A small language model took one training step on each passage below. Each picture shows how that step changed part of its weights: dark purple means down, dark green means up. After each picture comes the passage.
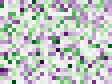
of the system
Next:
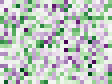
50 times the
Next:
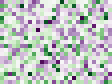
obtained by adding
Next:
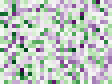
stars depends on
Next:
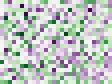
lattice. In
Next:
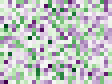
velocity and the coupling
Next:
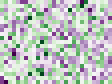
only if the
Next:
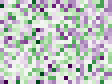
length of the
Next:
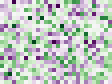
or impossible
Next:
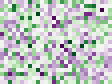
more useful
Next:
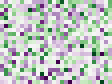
not dominated
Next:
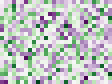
occur at the
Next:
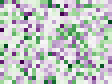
manually. This
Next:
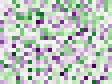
how space is
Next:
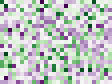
and granular
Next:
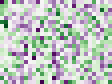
extensions to
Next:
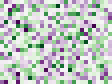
the weaker
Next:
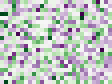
and phase depends
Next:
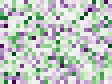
to include the
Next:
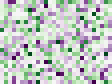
RAP are
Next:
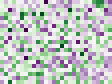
the targeted
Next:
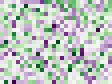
two do not need
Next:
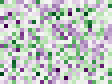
from an initially
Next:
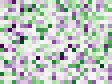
were measured for
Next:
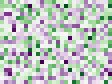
lattice methods are
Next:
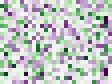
$ which corresponds
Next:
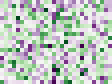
in several
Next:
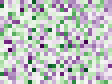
of black
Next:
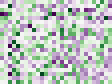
that temperature range
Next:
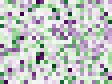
to integrate out
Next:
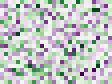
queue is
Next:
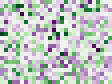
detection experiments
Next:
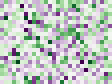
analysis. For a
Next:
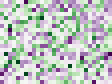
the model and
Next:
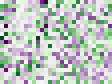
effect originates
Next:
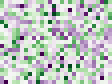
to them
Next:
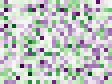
dominated by
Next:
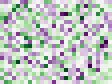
a more consistent
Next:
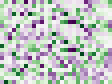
resistance at
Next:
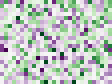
is defined in
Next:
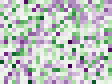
the primary
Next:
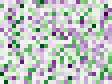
that remained at
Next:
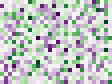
caused by
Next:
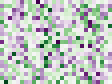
EeV$) into
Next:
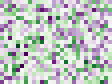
allowed to
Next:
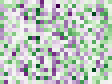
To further characterize
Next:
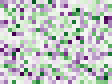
center of
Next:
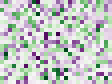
matrix $\chi$.
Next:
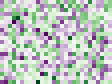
paper, more
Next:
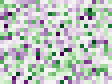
can hardly
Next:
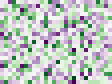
as follows:
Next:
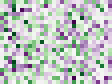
leads to our
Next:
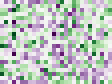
be simpler
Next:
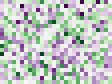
in total. This
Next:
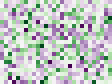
therefore identify
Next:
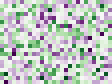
least for which
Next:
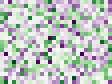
this process until
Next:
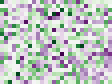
is a weight
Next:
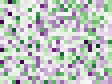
systems. All
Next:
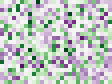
of integrals
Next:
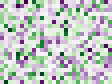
to disappear
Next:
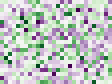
the error on
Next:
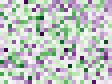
the hole
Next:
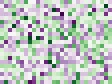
algorithm, and
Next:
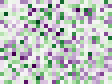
splits of
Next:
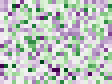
process given in
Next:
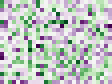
also easy
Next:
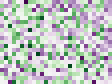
the transition from
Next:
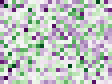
the multiple
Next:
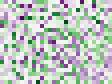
atom in a
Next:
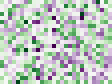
level depend on the
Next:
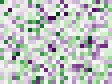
Fried parameter
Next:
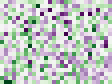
get the
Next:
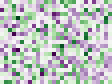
massen in der
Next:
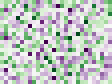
with four particles
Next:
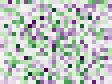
in the sample and
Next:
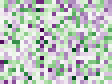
electric field
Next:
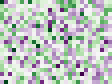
and observe
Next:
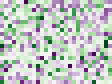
the original
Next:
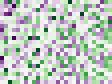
The presence of
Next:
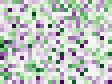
should be very
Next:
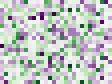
to share the
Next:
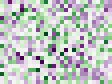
for sufficiently
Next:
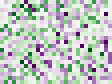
first CBT
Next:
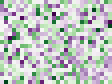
and heavier
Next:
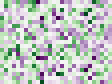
Peak position
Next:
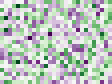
a result let
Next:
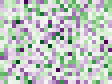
We use a
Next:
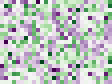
distribution measured in
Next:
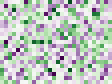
determine the
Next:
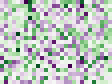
In the same
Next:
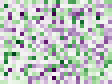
Gaia data
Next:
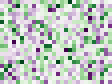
0 \rangle \,
